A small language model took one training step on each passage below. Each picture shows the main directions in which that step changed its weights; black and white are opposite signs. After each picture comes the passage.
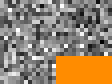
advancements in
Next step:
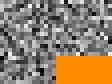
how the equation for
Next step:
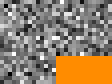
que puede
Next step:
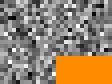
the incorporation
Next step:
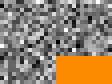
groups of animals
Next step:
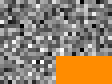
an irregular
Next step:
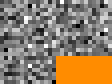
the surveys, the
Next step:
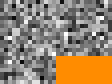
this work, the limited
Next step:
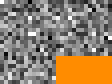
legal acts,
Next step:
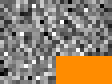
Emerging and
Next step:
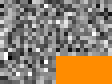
two-phase functional
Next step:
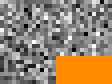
a prognostic
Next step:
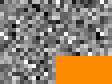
com os eventos
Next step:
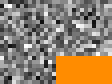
the unbroken
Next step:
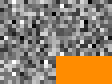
exchange interactions
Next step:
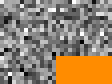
by the Beijing
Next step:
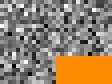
construct static WH
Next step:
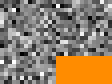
need assistance and or
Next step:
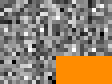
in services and
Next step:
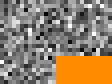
(chemical and
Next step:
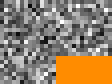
of the center of mass
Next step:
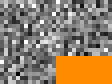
offerts et à
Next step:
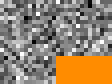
the axion field
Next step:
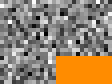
заллари ва
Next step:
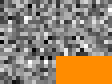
the case with the mean
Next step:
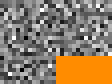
del instituto de
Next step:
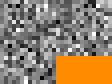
world of small
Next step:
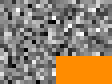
\right] /
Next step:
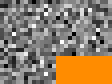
В России
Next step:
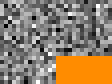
mobility model of
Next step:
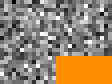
: l'âge des
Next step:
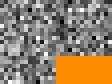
compromisso do
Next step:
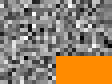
This function computes the
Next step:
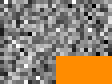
read and understand
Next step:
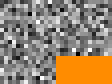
are already more
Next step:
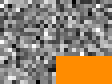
part of users'
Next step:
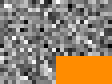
= \linewidth]{}
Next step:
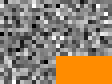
свідчить про
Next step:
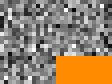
normal does not
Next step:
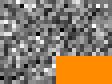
journey of other
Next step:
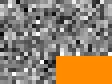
their poverty are
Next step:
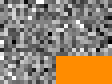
Laboratory of
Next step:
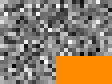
a global
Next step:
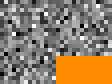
в них не
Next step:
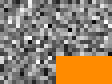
and groups as a result
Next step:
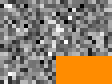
as the ambitious
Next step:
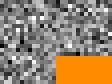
calculate them are
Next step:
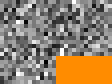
interior peak.
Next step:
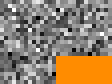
on a preliminary
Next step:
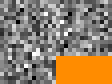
method, the RWA
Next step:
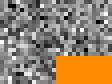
show them of the
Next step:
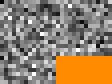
Influencing the
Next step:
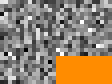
di akses pada
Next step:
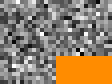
their equivalent
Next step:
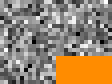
as more IPs are
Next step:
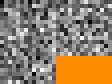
Despite these
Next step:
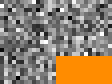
sociedade. O
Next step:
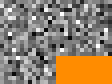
In this section, we
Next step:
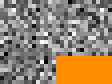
= q$ for any
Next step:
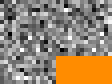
As expected, with
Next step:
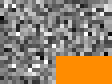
safe, less
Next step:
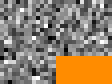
and therefore one can
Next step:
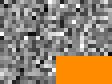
nearby authors
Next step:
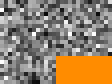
at the same target
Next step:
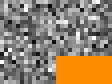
100 students belonging
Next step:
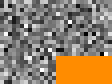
glass and/or
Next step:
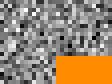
This force is expected
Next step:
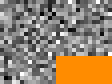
brings in more
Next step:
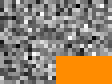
this problem. It
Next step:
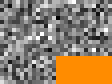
and vertical spatial
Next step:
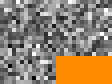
by the previous
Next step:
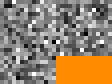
remember at first
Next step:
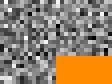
causes permanent
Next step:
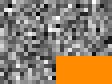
a reconstruction of
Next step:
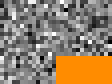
bonded length of
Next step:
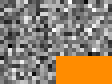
in the consideration of both
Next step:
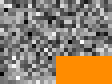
region, away
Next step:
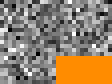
lattice parameters of a
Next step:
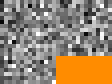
of quick,
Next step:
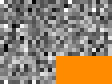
resonances range
